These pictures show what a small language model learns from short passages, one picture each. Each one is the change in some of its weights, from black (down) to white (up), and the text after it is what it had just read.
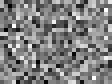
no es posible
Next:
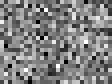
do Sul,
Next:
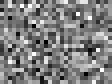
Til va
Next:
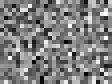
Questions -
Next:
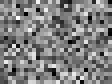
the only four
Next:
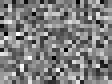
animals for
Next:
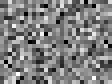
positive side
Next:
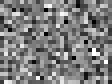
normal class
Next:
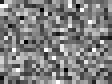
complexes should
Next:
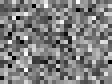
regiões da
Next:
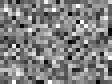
the commonly
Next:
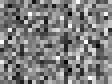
em suas
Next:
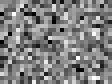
connected to
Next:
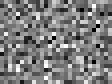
placed in
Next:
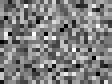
in two cases
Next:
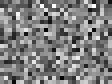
of GDM
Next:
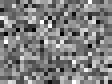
sources to
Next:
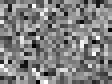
Sr] and
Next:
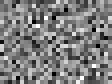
in patients with
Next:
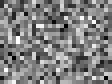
proved to be
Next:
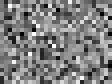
be moderated
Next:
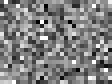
discussions and
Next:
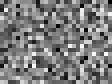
which shows a
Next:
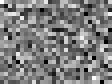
was bitter
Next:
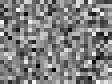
well, using a
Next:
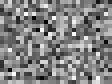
SC, for
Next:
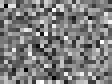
user to
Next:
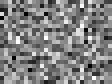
observed that the
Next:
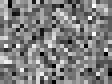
kali belum
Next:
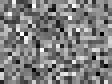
in Theology from
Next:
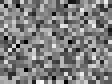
services to the
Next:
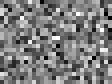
of spike
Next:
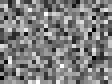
of respondents
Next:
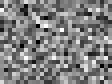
se sentir
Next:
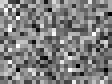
based on firm
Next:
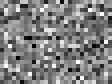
as elderly
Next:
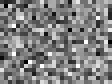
a common man
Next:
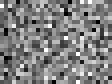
as well as their
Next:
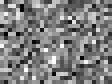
в одном
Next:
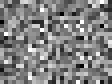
different from the
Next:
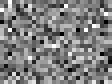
the consumers'
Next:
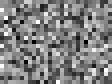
= \arg
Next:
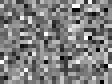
health. The
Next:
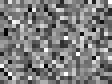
as shown in
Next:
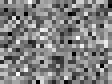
the problems
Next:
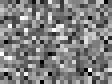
in seawater
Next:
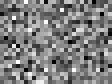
the move of
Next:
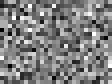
to detect
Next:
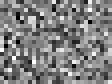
N_a The
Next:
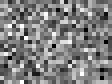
dependent and
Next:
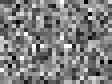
tem muito
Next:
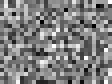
del medico
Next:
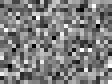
hacen de
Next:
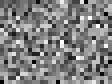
largely due
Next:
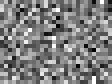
forme i
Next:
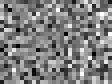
and a series
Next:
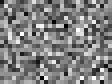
compared to its
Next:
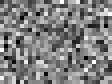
me sentia
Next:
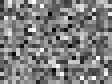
charcoal with
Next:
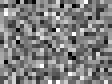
such forces on
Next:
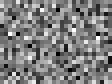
the Production
